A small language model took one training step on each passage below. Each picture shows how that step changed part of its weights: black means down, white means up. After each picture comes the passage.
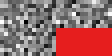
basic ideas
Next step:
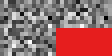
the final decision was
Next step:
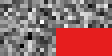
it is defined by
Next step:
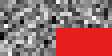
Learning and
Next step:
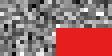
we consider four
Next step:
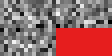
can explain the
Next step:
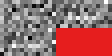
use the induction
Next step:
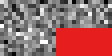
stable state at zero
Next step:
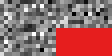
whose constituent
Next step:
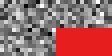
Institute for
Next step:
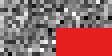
methods for evaluating
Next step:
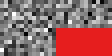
the observations of
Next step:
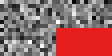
state of the
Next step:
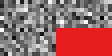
In rule
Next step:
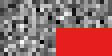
with a sphere
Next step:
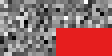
atomic motion,
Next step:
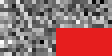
quadrature requires
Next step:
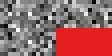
\equiv \exp
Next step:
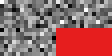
equation for the
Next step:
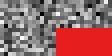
we expand
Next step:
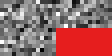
online) The
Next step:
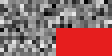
invariant of the
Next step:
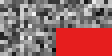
orbital velocity of
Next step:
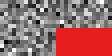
comparable quantitative
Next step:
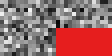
upper plot of
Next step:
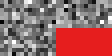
the energies
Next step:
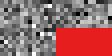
not rely on
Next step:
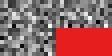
the direction of
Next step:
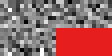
body must be
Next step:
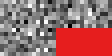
if and only if
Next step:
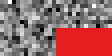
transverse vector potential
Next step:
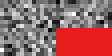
to the parameters of
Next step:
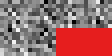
QCD analysis of
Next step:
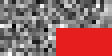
the similarity between
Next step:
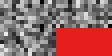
non-local differential
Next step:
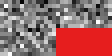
matter was produced
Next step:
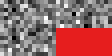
cell at 25
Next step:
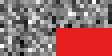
For the left hand
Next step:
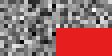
it problematic.
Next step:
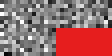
when other channels
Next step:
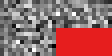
to predict the
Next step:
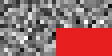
It is possible.
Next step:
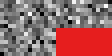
p \in
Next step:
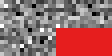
systematic errors
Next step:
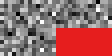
Then $x
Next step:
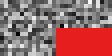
the potential, where
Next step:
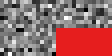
and this is what
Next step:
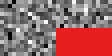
\nonumber \\ e
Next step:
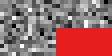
that exhibit
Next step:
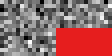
boundary is at
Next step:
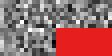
passing to a
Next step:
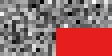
we get a tree
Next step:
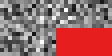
was rescaled
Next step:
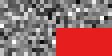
individual frequency components
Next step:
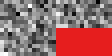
probability 1}.
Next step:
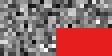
general and $g
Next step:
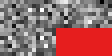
that every formula in
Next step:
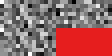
coefficients in the series
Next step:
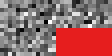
seen from this
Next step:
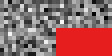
of uncertain
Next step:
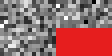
and others who
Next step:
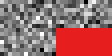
endpoint where it
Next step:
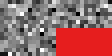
pops. For
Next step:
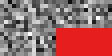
for a critical
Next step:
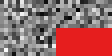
surveys can
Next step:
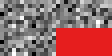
TTS system
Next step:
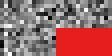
mass entered
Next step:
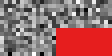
is followed to
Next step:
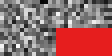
way of improving
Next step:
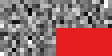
via ${\bf
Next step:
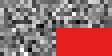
to construct a model
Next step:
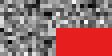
receives only
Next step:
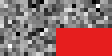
necessary, we may
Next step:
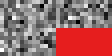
a {\em
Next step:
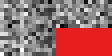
compared to other
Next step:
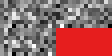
the eigenvalues of
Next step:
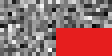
estimate as above,
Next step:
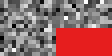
the boundary,
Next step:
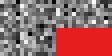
states, which increase
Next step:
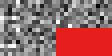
% \scriptsize
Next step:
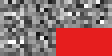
of Algorithm
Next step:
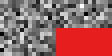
any such curve
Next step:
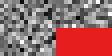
matter. On the
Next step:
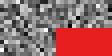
distribution of the points
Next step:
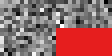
methods intended to
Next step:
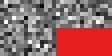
was open until
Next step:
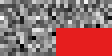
D-module theory
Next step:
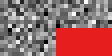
this effect by using
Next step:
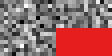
forces and
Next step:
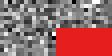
of cosmic
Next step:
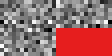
than steering,
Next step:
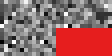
and $\pr:
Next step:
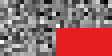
was obtained at
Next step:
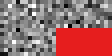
$H$, there
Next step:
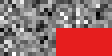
can consistently
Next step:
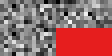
on the magnetic structure
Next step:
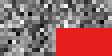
direct hopping between
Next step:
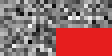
guess a new
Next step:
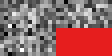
in this case
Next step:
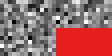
given by \[
